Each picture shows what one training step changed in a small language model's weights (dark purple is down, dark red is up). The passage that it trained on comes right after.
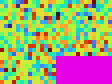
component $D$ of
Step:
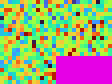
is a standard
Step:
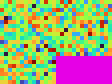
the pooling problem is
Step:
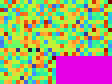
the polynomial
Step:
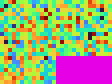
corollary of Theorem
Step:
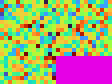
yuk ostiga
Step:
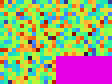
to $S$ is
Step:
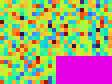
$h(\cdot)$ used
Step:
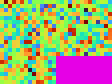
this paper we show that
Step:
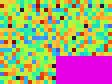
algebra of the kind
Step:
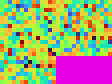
waarde van
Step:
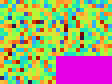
very important to
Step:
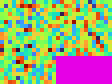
degree $3$
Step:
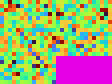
При этом
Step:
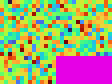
C de chaleur
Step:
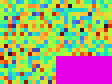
gacha). Har
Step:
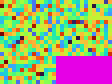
numbers and a new
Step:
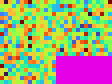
introduce the following
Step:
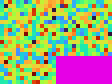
does not change when
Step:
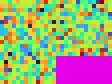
the bifurcating
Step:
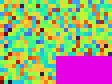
several areas,
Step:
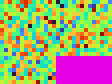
lugar a otro
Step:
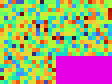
is called integral
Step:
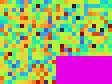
form $0\longrightarrow
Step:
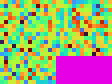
a inovação
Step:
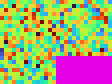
reached due to
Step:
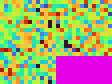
\setminus A}$
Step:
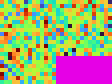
$P$. In the
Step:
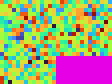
from one on $E$,
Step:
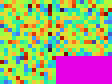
The fact that $f$
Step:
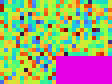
la Industria
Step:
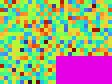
the first passage time
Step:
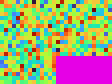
uchun qulay
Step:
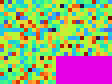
tobora ortib
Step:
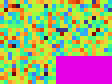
В них он
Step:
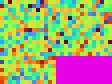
2)$ and constant
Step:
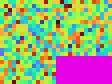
with the help of
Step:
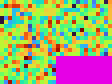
operator $T_{q}$
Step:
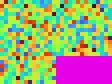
be optimal if the
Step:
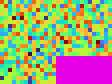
means. In fact,
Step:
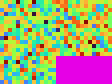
Based on the
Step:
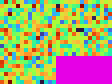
Resolução n.
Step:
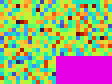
interpretar el
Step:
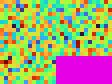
manner in terms of
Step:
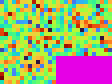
accès aux
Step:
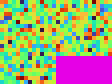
– assistant,
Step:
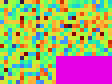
J. Diaz und
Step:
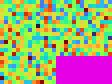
$\xi(\delta)$ of
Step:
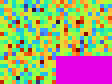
eran siempre
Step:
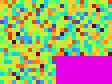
dense in $\H$.
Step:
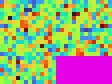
if and only if \(
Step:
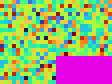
of $T_x
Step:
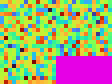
array} of
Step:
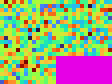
this transition is
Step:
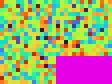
group homomorphism and
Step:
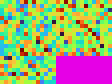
criativa que
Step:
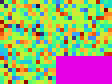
un corps. Pour
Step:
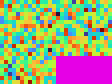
va uzatish
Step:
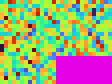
de *logs*
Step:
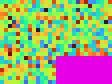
o brasil,
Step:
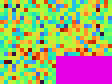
pessoas para
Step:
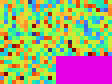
time interval away
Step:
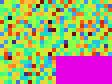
the twist operator
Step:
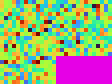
part are simple,
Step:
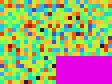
This means that the
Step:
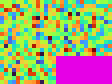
и близко
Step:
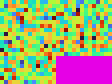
are back to the
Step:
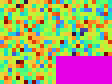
It follows from the First
